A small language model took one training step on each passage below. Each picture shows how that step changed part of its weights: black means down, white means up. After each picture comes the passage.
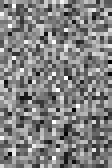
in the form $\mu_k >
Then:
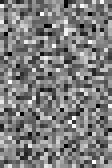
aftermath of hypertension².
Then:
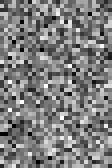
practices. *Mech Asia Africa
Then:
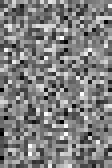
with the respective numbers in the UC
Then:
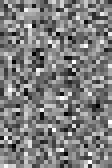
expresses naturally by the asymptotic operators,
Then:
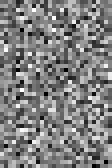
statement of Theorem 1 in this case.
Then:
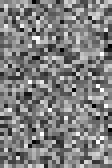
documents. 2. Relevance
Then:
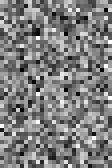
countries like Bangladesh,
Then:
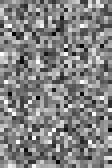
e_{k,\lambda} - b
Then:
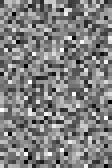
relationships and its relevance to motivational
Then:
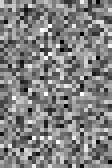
do so. Therefore, the data can
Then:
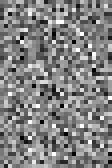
be an even number and consider the permutation
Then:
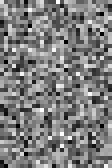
brain workflow to such a degree
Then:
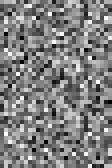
favorable parameter values of a
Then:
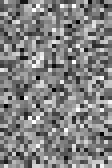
author suspects that this is just
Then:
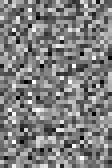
and pleasant land’,
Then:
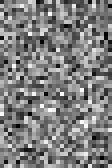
the one-dimensional case. We first
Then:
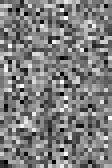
there a significant relationship between the respondents'
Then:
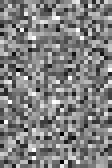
\geq 1$, we have
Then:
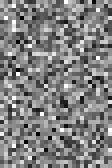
and friends; 1
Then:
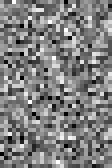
knowledge of Albanian folk
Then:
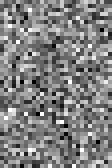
a strict improvement on the standard
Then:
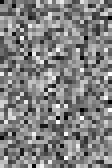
)$ where $C\in
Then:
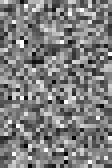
authors confirm that the data supporting the
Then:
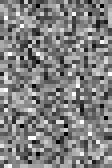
dilution method⁹. The results
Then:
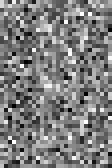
Ravindra M.
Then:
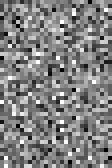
is a central indeterminate and give
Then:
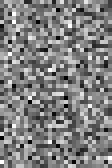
the recommended detection accuracy in consistent with
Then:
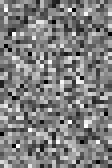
showing linearity level-2 Fig.
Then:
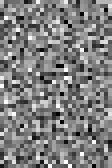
the ruin probability within a finite horizon
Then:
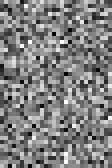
that the ambient dimension is
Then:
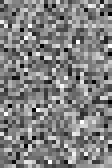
$p$. To see this, note
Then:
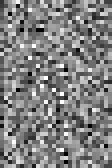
the amount of energy it uses
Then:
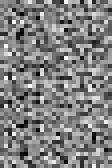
need to respond to the
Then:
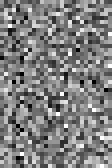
a nominal thickness of 1 mm.
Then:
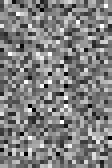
for which the boundary conditions depend on the
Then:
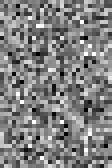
of parabolic Lie algebras. The proof
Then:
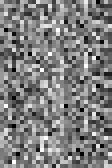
general. Then Han Xin
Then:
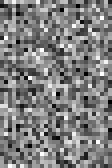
valid for ESW-surfaces
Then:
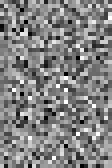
For every $k\ge0$
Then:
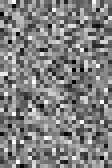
the reward" for committing
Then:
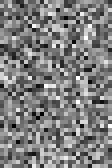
subjects (German language). These documents
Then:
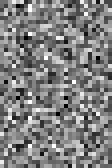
and the present. Furthermore, his
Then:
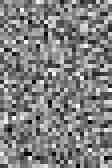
by $\alpha_0\times
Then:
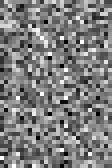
compute the benefits of the project for some
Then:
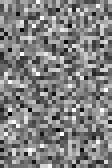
several studies on the risks and
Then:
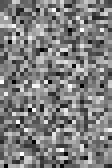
wrote the protocol and
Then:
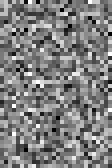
and/or different conditions each and every
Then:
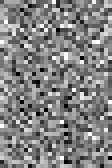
term in the right hand side of
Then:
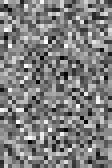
that there are no objective values is either
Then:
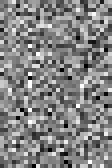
embedding of the symplectic quotient
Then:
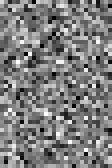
in mathematics, Vol. 24,
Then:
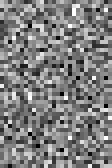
the presence of a cusp at
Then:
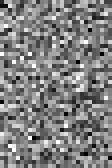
will compute the shape form, we also
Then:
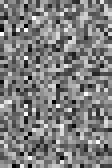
\end{matrix} ; z
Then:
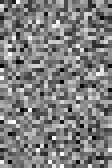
a quotient variety $X$ %has
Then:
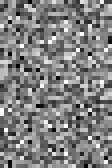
each one of its instances' features
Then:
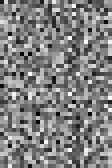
majority of the content in the
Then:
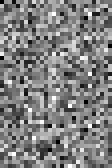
} (\mathsf{S}) \subset
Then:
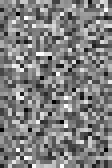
of the writing style and
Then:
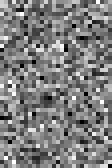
namely; body shell length, body
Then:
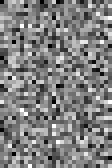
$Y$ are missing at
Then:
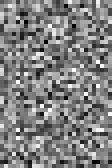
being processed and, where this is
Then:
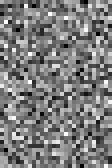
dual are closely related. Hence one could
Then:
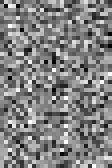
on the limit group $G$ is
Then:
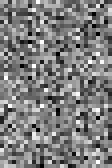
cycle RL is composed of two
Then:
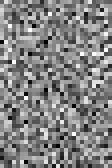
function in $\lambda$ defined in
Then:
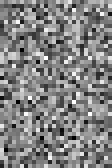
interdisciplinary knowledge and skills
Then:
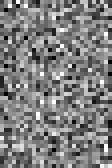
\label{11} There exists
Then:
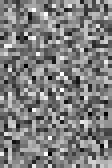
possible if there exists a loop of
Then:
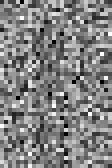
The contributions of this work are summarized
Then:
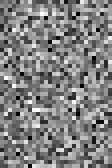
and Planning and Conducting
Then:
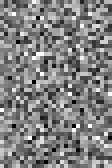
of $X$. {\bf Proof}
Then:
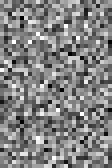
or trifocal which have the
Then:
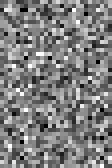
of the student's personality determines
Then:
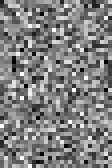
four devices defined by the light system of
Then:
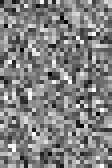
Gnostic movement, a
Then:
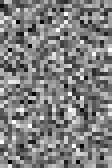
imitation from the real one. That
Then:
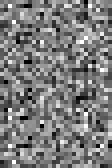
to ROSACEAE plants
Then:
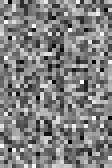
Silva, S.S.
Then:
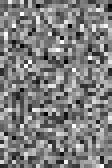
with highest rainfall 222mm
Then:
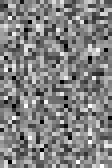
is a weak solution to the homogeneous
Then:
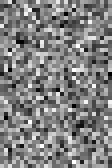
to join the study the informed
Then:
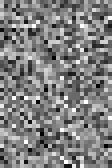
Our results for $\sln$
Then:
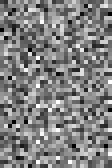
&\geq \gamma \cdot
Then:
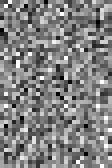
satisfies the twistor equation with
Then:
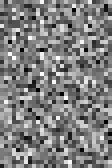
the predominance of good Child
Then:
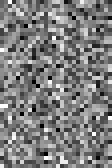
chart continues. Before
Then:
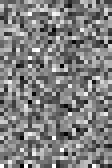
even number of Seifert
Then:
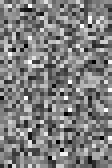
a stochastic process of a certain type.
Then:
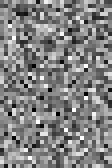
to cultural background, regional
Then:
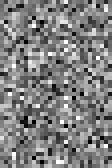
cases, the number of competitions
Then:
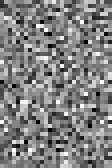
from the metal surface [7].
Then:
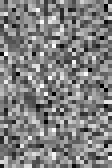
by \begin{equation} {\bf
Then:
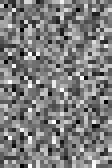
хотя бы
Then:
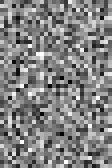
of the municipalities
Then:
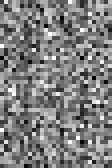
Andi Marwah¹,
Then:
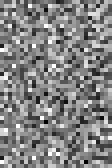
line. Figure~\ref{fig:
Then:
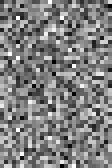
– indicate examples - 5.
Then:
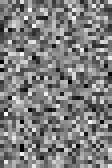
Collecting and analysing personal data
